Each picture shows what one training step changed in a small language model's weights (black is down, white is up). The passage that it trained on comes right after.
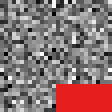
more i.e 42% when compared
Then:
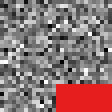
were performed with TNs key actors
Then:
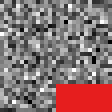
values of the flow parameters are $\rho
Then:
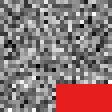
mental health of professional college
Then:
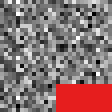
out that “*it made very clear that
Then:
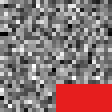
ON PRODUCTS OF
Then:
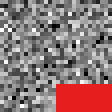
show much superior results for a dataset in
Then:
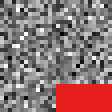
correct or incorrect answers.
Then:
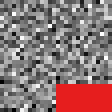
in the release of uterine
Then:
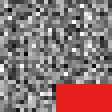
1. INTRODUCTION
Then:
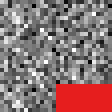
9. MSAVI
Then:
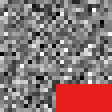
están en desacuerdo
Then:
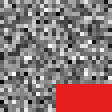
the new competitive environment and fighting
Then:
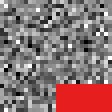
much the role of self-esteem
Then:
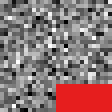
The evolution of datasets size during the
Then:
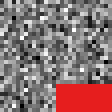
interest (ROI) is shown in
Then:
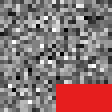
media addiction. On the other hand,
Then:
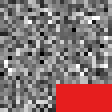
seeds were used for direct seeding.
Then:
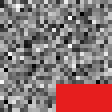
facilitate the creation of social media
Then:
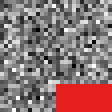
as often teas, such as lemon
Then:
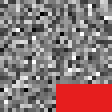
band in the complex is very much smaller
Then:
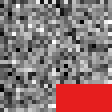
100 participants. Ethical approval The
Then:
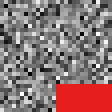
teaching had significantly **higher** total
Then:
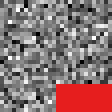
and access to information, capital, and other
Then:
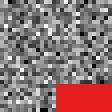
Many key management protocols are proposed for
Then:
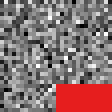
which have the closest similarities.
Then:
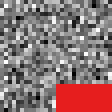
up a program of actions based on the
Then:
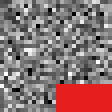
helps the penitent to
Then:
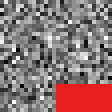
wind stress values for each direction in the
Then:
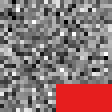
criteria: publication in the last
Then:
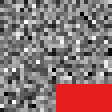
are characterised by the combination of the following
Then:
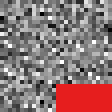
over a maximum distance of one dimension
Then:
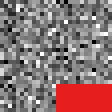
before and after the intervention.
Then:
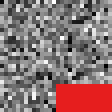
and secondary schools, all in Port
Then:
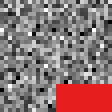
negative influences and even undermining the
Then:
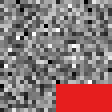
and self-definitions that
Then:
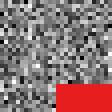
obtained: Property (6): If
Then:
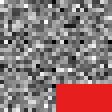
of the global plastic pollution plight
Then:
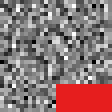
first event and starting the second are
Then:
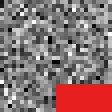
related to just transition, or, as
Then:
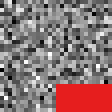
important. Due to the small number of
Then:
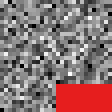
Because the company is heavily
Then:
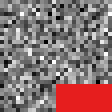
claimed that he corrected
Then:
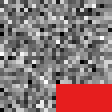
from the logic OR gate we
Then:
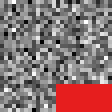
source wafer. A.
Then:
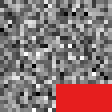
encourages the staff to become members of
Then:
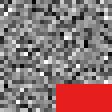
a vacuum. Subsequently,
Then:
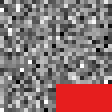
currently focused on the documents and
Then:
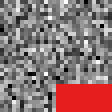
a very complicated process, but we
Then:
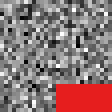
cross-platform architecture and is
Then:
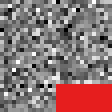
oral health and 50 million school hours
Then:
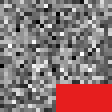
[specify]: Decorated
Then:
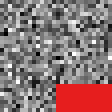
However, CEO ownership not only
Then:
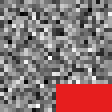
the nations are struggling to
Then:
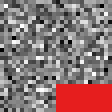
produce erroneous outcomes. Therefore,
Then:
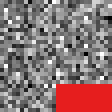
contribution. Outlined in the
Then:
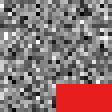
their impact in system, from efficiency,
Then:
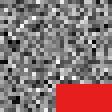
trained on the ISIC skin
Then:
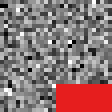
count only when not present in a predicted
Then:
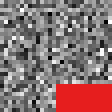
& Hospital, Bihta,
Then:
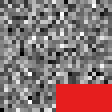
with toluene, dried and
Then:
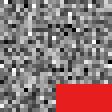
and bed deformations in the near
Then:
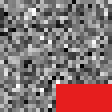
each scenario ((Sc1 =
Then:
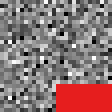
reduced for the proposed model when compared with existing
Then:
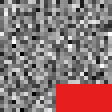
are input suppliers, farmers,
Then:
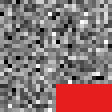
ensured, allowing the school to have
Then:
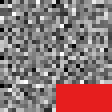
perceived behavioral control and food waste concerns
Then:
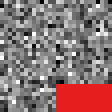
were similar in both the HF and
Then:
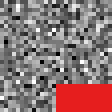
valid scale. Disease severity of
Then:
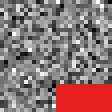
step in the DMFA process is
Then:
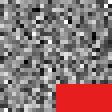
solution based on synergetic control is
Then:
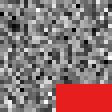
including: structural homogeneity,
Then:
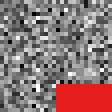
screening (interval cancer).
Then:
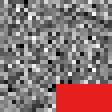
and stew, Beans
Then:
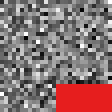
area of the same pattern obtained applying a
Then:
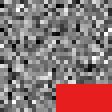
available upon reasonable request to the corresponding
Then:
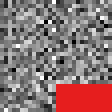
65.5%) occurring after use
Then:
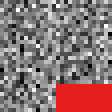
for learning and development on the job.
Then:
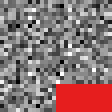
battery's fluctuating active strain
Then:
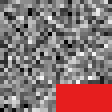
Students are always taught to
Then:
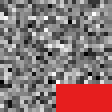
the compound obtained by iodinating
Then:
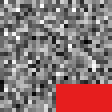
legacy systems that own the spectrum
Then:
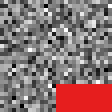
obtaining food products and, finally,
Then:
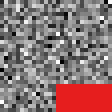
data files. One supplementary table
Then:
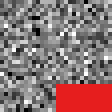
This is an organised process of using information
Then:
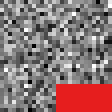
as opposed to the left side
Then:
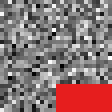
he referred to as centripetal or
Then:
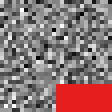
Dev*. Gram Devta is
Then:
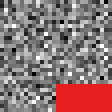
20 suppositories is 3
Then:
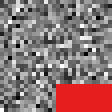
end user to identify the safe operating
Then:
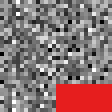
Socialist Albania¹
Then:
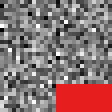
harmonics or reactive power component.
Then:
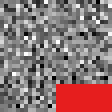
above and creates a playful setting where
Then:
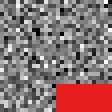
time is decreased by nearly
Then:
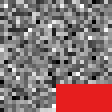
UTM Universal Transverse
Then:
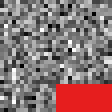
closely resembling the overall
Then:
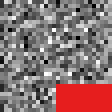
these are the main aspects which should be considered
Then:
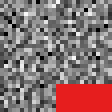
more significant as compared to other fruit.
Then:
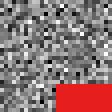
repository for HLW
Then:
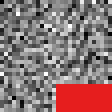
extraordinary search, we could not
